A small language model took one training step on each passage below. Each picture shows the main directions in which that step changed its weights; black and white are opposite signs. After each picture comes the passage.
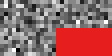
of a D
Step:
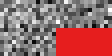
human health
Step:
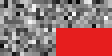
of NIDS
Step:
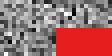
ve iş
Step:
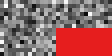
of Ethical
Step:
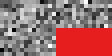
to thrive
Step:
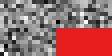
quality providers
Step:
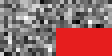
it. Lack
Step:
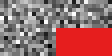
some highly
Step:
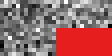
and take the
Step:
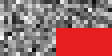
species or if
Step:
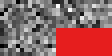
Male participation
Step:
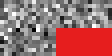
Office of
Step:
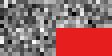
the required
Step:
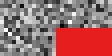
on percent
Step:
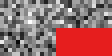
with 12 different
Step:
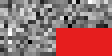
a ponto
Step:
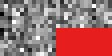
(1 year
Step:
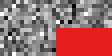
B and was not
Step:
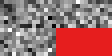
entende que
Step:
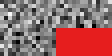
This type of
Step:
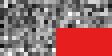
the largest
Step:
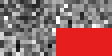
education. The
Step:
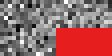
médica o
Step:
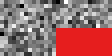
de vários
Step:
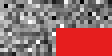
, es un
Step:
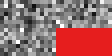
of ECM
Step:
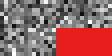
significant agreement
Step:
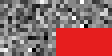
period or
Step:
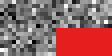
After using
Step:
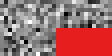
collected from the
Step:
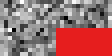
bem como
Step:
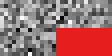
for tasks
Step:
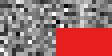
laity, and
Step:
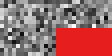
the films,
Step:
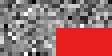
ikan dan
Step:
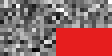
and this has
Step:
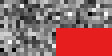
in conflict
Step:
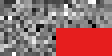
тобто від
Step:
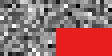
nothing to
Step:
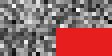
during the age
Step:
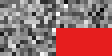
consider the conditions
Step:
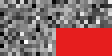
Rio de
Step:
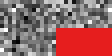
resource for
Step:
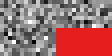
with an optic
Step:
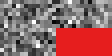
n$ and
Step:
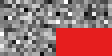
& Chase,
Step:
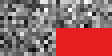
confirm the
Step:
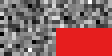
observed that both
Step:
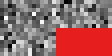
Figura 3.
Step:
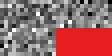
es wol
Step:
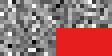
C et al.,
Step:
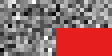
. As the
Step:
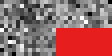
in children
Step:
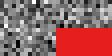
naar onder
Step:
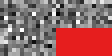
Figure 3:
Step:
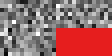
die in een
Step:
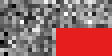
upon at all
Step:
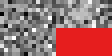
evaluar y
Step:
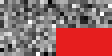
letter are
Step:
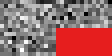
users can
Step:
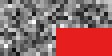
predmet va
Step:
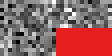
comparability of
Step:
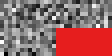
associated with
